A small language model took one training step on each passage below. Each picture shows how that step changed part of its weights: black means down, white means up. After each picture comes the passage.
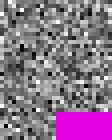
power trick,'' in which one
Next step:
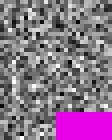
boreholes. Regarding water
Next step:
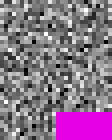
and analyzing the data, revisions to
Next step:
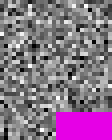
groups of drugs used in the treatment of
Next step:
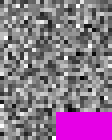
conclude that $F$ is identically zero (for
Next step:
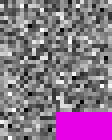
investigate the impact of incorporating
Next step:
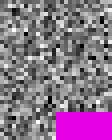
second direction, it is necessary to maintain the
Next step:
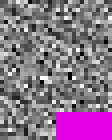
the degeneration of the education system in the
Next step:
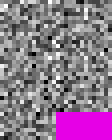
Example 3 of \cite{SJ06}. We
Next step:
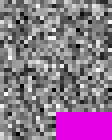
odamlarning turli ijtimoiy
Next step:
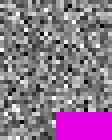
fatigue damage ABSTRACT
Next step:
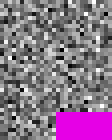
marine mammals. *Biological
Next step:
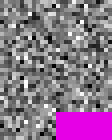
to be sent to England as afore
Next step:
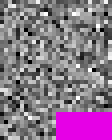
повної акліматизації за
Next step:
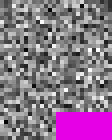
association amongst employed variables through the
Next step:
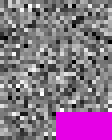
analysis and interpretation of the results, the
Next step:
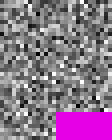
slope to a maximum. There may be several local
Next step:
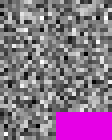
acteurs de la recherche et les
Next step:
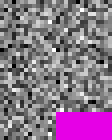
warna dan tampilan teks
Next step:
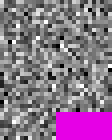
structures (mainly in aircraft,
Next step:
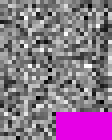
қидирув натижаларини
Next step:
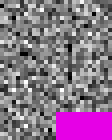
porous medium equation on smooth metric measure spaces and the
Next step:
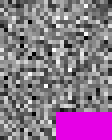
$$ In order to proceed by induction, and
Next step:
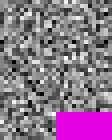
corona. Different kinds of
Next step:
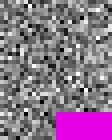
to the community: – I don't know
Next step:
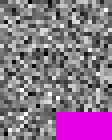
the latest priorities and viewpoints of national
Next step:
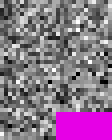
our formulas will always make sense, we define
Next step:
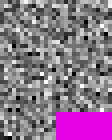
underuse and misuse, and
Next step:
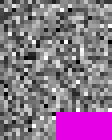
order in dp or dx_1,
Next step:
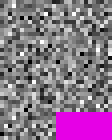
түлш шатахуун,
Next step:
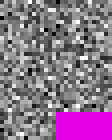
співпраці для забезпечення
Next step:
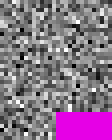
and diminishing parathormone levels.
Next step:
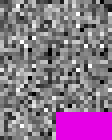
формування особистості; - система
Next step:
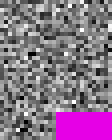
discuss the convergence of the incompressible limit in the
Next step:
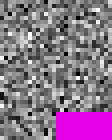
It is also worth mentioning that, the performance
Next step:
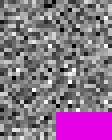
najpierw przeczytać
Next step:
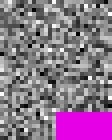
when $T=1$. This is what
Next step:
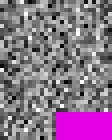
Instead of modelling devices which
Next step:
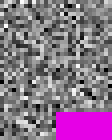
digunakan dua tahap
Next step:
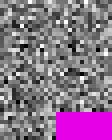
dikatakan inklusif dan
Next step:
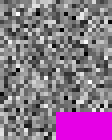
hari (*asa-chaji*)
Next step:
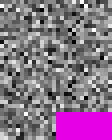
to a large number of receivers. The precise
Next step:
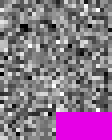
on $C$ is equivalent to the following pair of
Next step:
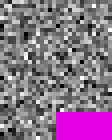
device for grinding roughage and
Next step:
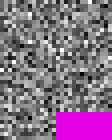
tayyorlanuvchi dorivor
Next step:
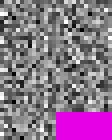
and localized basis functions for linear scaling, large systems
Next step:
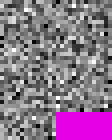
$D$ certifies a particular formula $\varphi$
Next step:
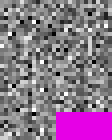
Learning, ChatGPT,
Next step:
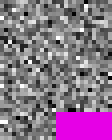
in document are the most important words (other than
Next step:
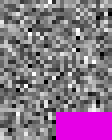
from the conference ``Real identifiability and complex
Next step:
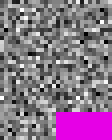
officer Daniel Pantaleo
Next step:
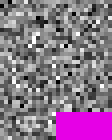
passing to the $\ell$-adic Tate
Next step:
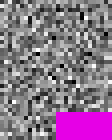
two methods (Case 2)** **Figure 10.
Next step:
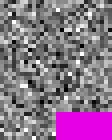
model was put up by Bassett
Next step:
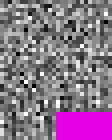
single-population proportion formula applied.
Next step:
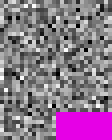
{\mathcal B}=d^2$ and
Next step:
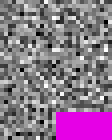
\quad\forall~ \xi \in
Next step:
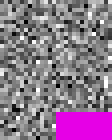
Accreditation Council (NAC)
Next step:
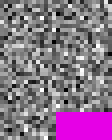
qu'un résident, ce qui
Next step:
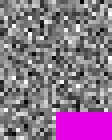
on the schedulers, the less useful
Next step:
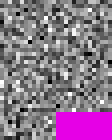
set $X=\het{Y}$ and
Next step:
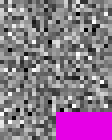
ёки 1,5 ни ташкил
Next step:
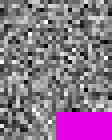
of self-exploitation as
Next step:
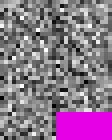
le réseau d'affaires et
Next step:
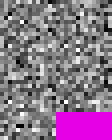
\\ &=& \lim_\gamma \langle
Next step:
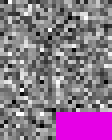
is the $C^*$-algebra with the universal
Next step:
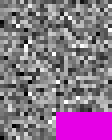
yordam ped. universitet /
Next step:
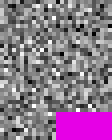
value.** The bogie model 18-1711 with
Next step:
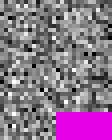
les Langues Italienne,
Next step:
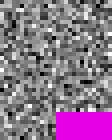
risk (81% deemed 'Low'
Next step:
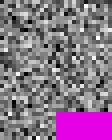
of finite type: the local system is of finite type n
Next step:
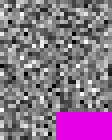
immune response can even lead to multiple organ
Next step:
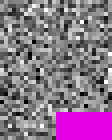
and distributed agile team within
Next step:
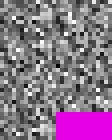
or test, easing ingestion, improving product
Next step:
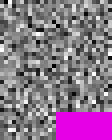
was no correlation found between VDD and
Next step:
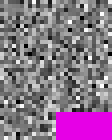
extend Koszul duality theory to the
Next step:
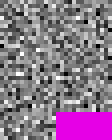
\in \Rad \Sigma(W)$ and
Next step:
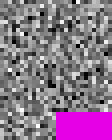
recording ¹H NMR spectra in
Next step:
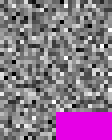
listed on the Nigerian Exchange
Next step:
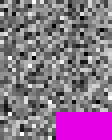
meningkatkan pemahaman dan
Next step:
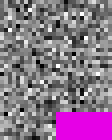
2 Kotamobagu. This research method
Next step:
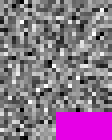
visibilidade desta temática e
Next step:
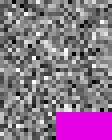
fueron (*Tabla 5*):
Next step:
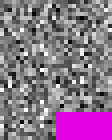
musicien et gardien des traditions
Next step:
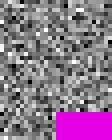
which carries a left $\B$-action,
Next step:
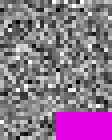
according to multiplicity. For $T\in
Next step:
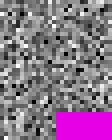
Ministry. Student health Care.
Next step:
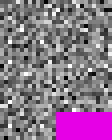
understanding of ecosystem creation underscores
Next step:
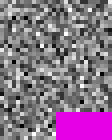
or enlargement of abdomen of varied
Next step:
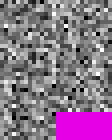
both possess an average level of digital
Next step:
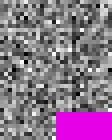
natijaga erishish uchun
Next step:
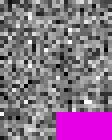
l'on retrouve le lemme
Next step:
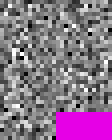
of 2 years from January 2021 to
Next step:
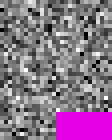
aumento significativo hasta el siete
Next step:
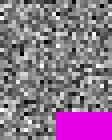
(5)$$ The F1 score calculates the
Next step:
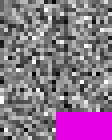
(doctorate in anthropology,
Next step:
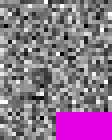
> 0$ constants. % Then in both cases,
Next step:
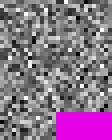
above piecewise linear interpolation is
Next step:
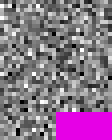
(2009) explored genetic
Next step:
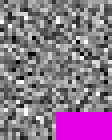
expect the superior resolution properties of spectral methods
